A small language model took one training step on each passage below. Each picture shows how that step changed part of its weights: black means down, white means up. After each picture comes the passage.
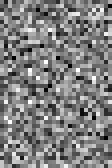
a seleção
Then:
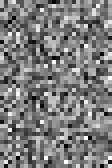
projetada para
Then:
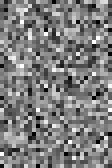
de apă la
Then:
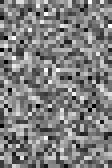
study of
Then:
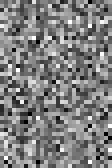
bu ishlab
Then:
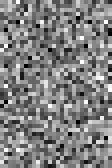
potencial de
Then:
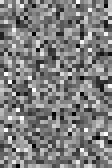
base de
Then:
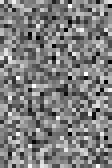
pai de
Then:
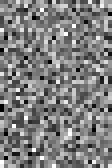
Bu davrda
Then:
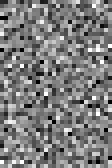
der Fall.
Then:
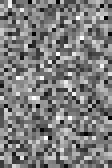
stiller os
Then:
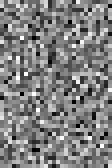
De volta ao
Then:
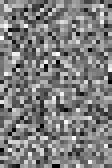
– Ali
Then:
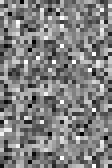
residentes de
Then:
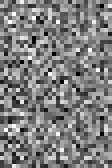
в системі
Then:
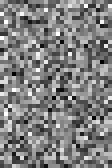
professores e
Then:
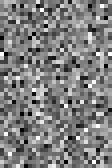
externa para
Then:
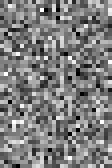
Using the
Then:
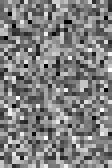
dass in
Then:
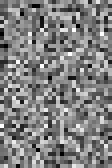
LP und
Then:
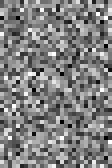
busca de
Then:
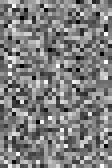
d ga
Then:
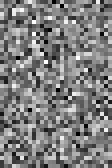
qualidade de
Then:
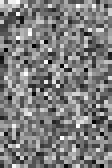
forma: -
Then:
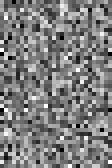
constante que
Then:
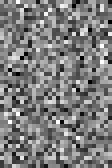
da nova
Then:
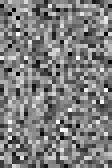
ön test
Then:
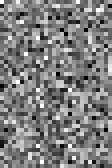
Studie der
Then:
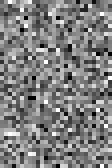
ou par le
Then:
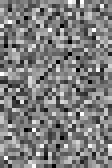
qilish va
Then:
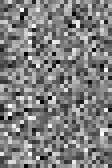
анализа и
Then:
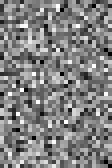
acerca da
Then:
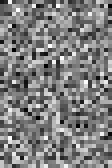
om te
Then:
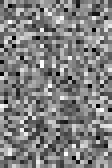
la fois pour
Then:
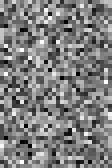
работа может
